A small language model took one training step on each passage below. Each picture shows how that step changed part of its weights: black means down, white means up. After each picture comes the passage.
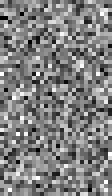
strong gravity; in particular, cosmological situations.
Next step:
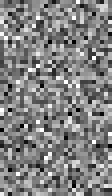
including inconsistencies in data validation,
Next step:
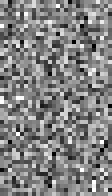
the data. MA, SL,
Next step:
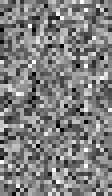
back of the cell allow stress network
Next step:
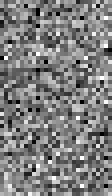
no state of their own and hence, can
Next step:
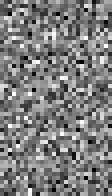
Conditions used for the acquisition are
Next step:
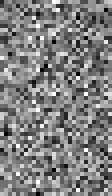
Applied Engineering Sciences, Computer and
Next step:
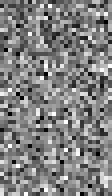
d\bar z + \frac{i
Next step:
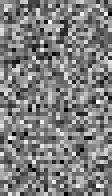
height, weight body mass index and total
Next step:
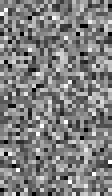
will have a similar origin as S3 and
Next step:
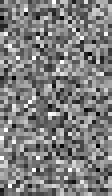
2.17 and broad singlet at δ
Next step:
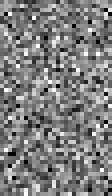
may dispose us to hid our true
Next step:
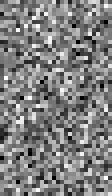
5: Operative Difficulty
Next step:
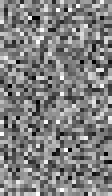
model is complex, it would be advantageous
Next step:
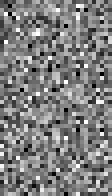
influence of superconducting transport. The discrepancy
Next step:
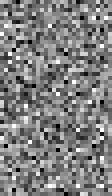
was subsequently discovered using the {\em
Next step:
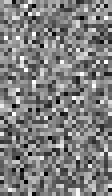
toward the controlled synthesis of aligned
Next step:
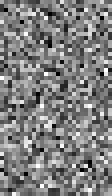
formal, Supervisión,
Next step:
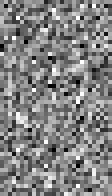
to the dominant outgassing load,
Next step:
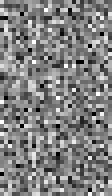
$g(\omega)$) are necessary;
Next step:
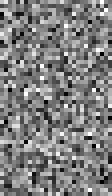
fresh concrete and hardened concrete tests.
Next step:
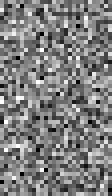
in a population. Moreover, a descriptive
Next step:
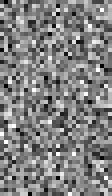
- Management of cardiac arrest -
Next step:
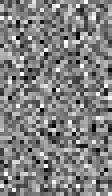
according to centrosymmetry parameter
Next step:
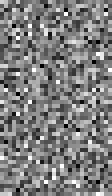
literature. A lot of comparative studies
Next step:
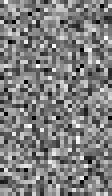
particular way), and 'reflexive
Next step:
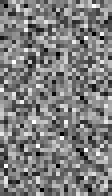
before with this condition [15].
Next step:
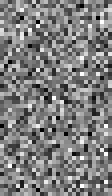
as the exact shape of UVB, have
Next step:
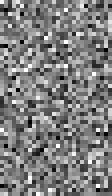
equation; optical solitons;
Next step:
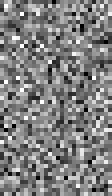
have any migrant background), Poland
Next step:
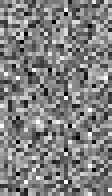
but beyond 21% it drastically
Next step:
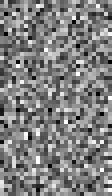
processes & coating technologies to be of value
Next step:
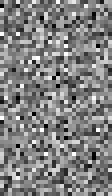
Class diagram 3.2. Network protocols
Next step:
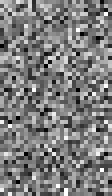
temperature for carbon fabrics reinforced
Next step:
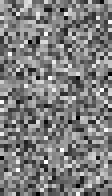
predictive accuracy over a single model in
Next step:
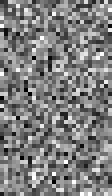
[instagram](#) Figure 22.
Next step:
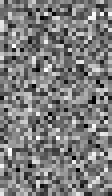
confining potential of strength $\hbar
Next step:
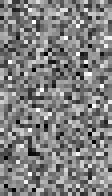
regularization\cite{Bol} can
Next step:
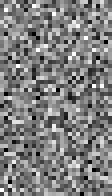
design: Communication and information – updated
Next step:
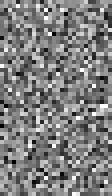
helium He$_{\rm II}$,
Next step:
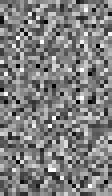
the complex orography setting of the
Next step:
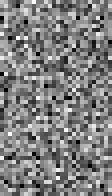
External morphology was illustrated using an
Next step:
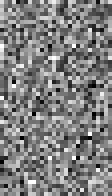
importance of proactive metadata management. She
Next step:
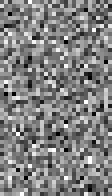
the auditors and that of the
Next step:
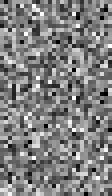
to two distinct subspaces:
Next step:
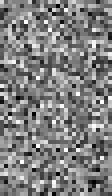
to the wall) is applied. This is
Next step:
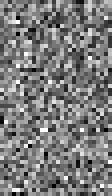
of these communities together had formed the population of
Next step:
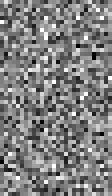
the left ventricular apex
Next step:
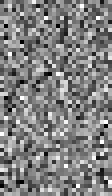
dispersion of the dispersion compensation modules.
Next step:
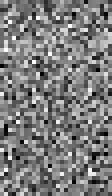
1.5d \times d$. The
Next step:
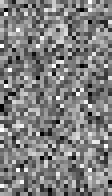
other researchers. A6 – A: All
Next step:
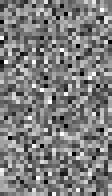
and disappears, while the second one
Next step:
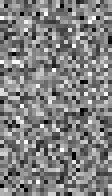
for chipping), instead the worst
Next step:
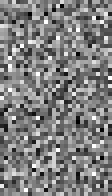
The name is completely in accordance to the purpose
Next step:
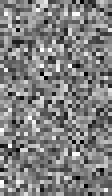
has better outcome. (Table.4
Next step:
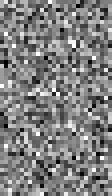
presented above is adequate to justify the
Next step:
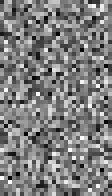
demand for scalable, resilient,
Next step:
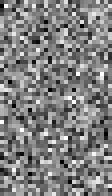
given problem. During the second half of
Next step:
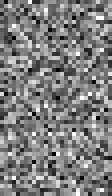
suggested complete parabola motion path
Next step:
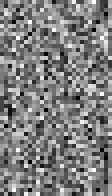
(McKenzie &
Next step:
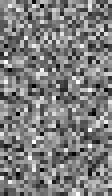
and to build a future for its
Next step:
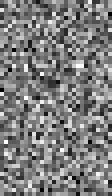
wall, movements, numerical analysis.
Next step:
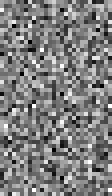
coverage radius and high data rates, combined with
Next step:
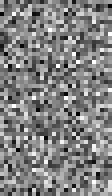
is driven by capillarity,
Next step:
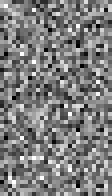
In calculation we restrict ourselves by
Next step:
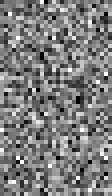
order in the sequence, and $A$,
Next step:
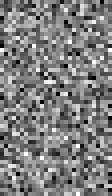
Some studies have demonstrated that narrowly tailored
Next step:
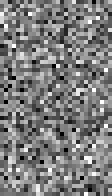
instrument which is valid and reliable.
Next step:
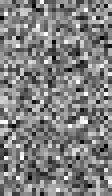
the $i$-th rotor,
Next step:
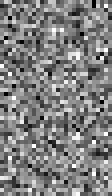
of joy, e.g: -
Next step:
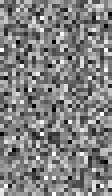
phases have a latency of 42
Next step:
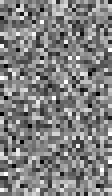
risks inherent to ionizing radiation. While
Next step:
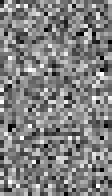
heating balance of boilers is usually limited
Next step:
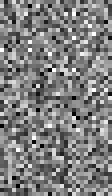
and \textsc{Jinsoo
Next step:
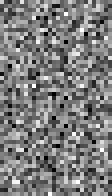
Marketing (Partnership and
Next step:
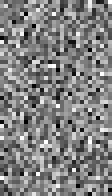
insights and lessons learned of the
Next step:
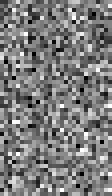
are nonoverlapping circular windows
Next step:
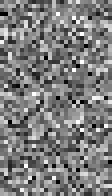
by guiding LLMs to generate auxiliary refined
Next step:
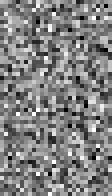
describes the usual 2--component Dirac
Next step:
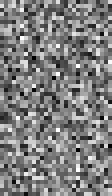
of $\psi$ and its complement are
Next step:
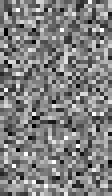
whole of image and general features are extracted from
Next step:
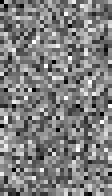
request or DDoS attack as
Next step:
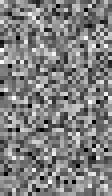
Information Disclosure hold the top, each
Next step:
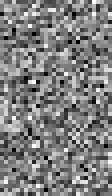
Nuclear Medicine and imaging":
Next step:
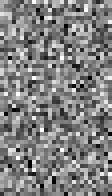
of various cell types, PCA analysis was
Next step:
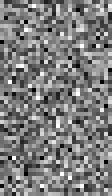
significantly greater than the excluded ones.
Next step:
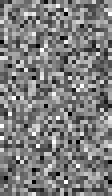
periods. Possible problems in the
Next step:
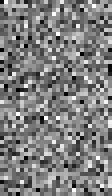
who presented to the polyclinic of
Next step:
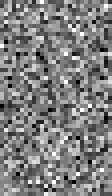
^{-}d $ capture is that the
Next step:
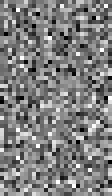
included in the basis of interpolating fields.
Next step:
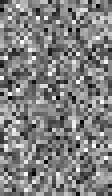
Typically designed for an in-person
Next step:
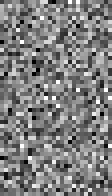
categorized as persistent inorganic
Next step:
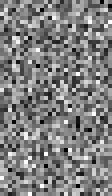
extent mammography may have contributed to
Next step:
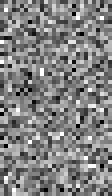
For long times we observe subdiffusive
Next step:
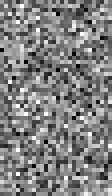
may eventually lead to intoxication via
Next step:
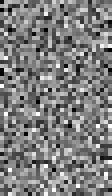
inform clinical decisions. The supervised prediction
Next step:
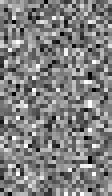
small. However, observations indicate that magnetic
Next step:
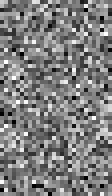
of Engineering and Technology Peshawar,
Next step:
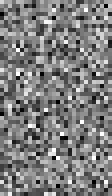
the star. We explore the parameter space of
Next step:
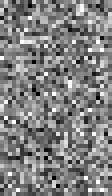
assembly = 4 4. No.
